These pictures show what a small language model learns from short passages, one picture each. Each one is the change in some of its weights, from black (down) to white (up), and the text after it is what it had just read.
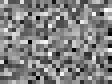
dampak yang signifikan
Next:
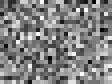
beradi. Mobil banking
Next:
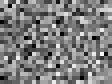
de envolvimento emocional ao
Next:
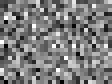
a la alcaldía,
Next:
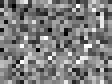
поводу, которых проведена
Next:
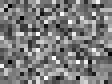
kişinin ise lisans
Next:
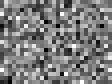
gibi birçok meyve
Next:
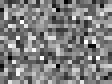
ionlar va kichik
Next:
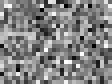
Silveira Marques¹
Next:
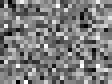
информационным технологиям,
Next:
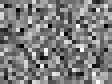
responder ao comando dado
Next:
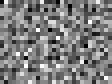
кроме основных,
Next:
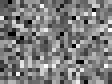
estudo apontou a necessidade
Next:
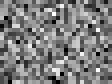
na‘vi aytur va uning
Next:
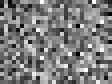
условий функционирования
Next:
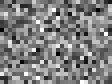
otettu palvelusta
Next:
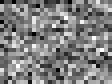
espacio deja, si es
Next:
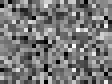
адаптивних траєкторій
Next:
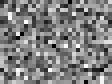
corporativa que proporcionam
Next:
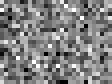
C III (b)
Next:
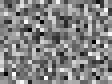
der Lage ist, alle
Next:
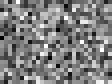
luminosa, que
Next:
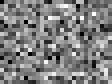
15. Nodirovna
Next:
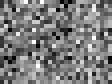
rivojlantirishda davlat ekologik
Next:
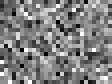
le colonel ouvrit
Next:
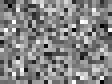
lossen. Er zou
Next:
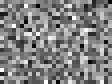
avlodlarga meros sifatida
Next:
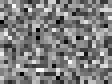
de la dépendance qui
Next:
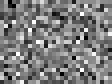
и других компонентов
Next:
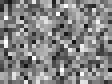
frazeologik birliklar
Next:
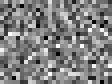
*Annotated Money
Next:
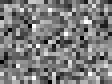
funcionamiento de los distintos
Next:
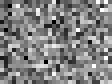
oldini olishga doir
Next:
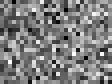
til materiali yordamida
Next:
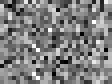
proposto que muitas vezes são
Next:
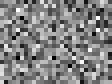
ўн тўрт кун
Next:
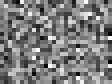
professional me‘yorlar ishlab
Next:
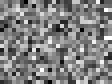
aniqlandi [4,
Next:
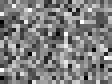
participa directamente en las
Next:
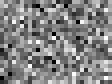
desa berkatagori
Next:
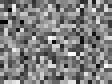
butun bank tizimining ham
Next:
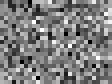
отеле, нет
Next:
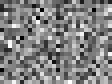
marosim taomlari
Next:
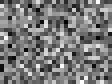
va ba’zi vaziyatlarda
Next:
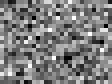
увага. Зокрема, у
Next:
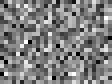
Bu periyot sonunda
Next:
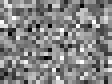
atípicos ou de
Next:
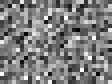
rodoviária nacional,
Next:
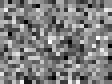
sensoriamento remoto para
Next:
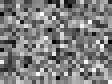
существуют и признаются
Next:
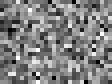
bila i finalna,
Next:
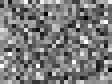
економіки підприємства»,
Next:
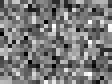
забрать ребенка
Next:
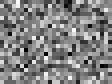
processo de transporte até os
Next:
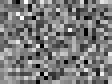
підсвідомо чи
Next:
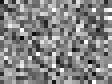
Menurut Rachim,
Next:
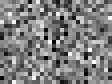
a ideia de uma intervenção
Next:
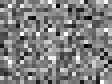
захисту та збереження
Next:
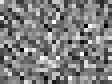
le scorbut, le
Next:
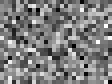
ale compartimentării
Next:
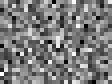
to convert your
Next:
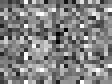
maktabgacha yoshdagi bolalarni
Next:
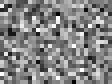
основе модернизации.
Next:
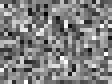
intervenção (48 horas
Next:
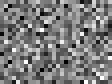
kişinin toplum içinde
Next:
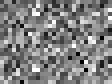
beberapa menu yaitu
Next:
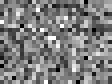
topolmasdan yoki oliy
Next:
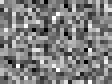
loss) teeth. It
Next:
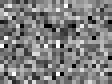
lo Stato ha contrastato
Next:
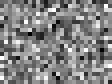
svoji dejanski
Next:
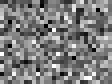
leur énorme importance
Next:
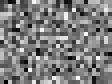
rendimiento académico, más
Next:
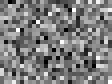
topofobias, fueron
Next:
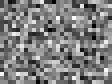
kabi.¹ Ushbu blog
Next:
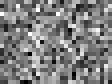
evitar el castigo en
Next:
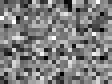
valores de custos de
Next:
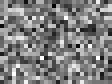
olarǵa qarsı
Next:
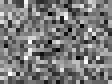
para ser remolcado y
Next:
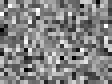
strechada Distração
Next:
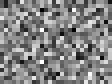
билан асоратланиш
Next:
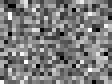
apresentando uma ocorrência
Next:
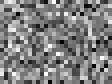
na Evidenciação de suas
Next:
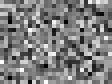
оформления операций
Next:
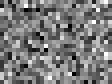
членів її органу
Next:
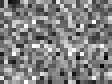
существенного повышения эффективности
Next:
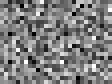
Foydalanilgan adabiyotlar:
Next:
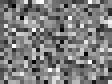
особенности, а также его
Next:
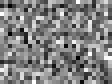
«Маленьким про
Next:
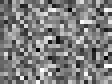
sifatiga ta'siri ham
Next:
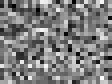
западной психологии
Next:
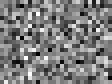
axloq, shuningdek,
